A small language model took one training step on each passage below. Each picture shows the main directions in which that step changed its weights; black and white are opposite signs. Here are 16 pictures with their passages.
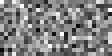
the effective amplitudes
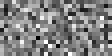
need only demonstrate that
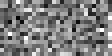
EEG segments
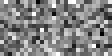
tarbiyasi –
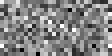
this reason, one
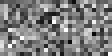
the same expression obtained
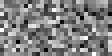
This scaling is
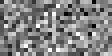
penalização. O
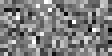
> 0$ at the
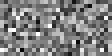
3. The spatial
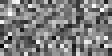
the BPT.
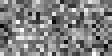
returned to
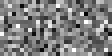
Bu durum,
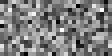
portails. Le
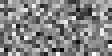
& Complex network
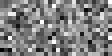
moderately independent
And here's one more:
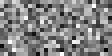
the role of
